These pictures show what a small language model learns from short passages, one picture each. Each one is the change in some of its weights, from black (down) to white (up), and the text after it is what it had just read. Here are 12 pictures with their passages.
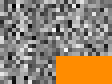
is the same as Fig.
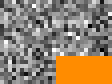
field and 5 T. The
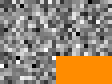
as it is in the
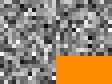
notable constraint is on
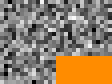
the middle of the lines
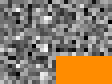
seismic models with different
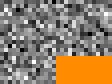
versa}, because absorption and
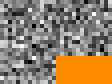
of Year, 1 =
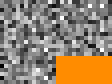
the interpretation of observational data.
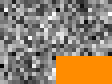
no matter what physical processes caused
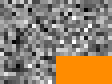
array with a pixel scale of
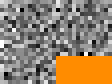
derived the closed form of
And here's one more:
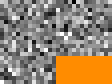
is installed on the
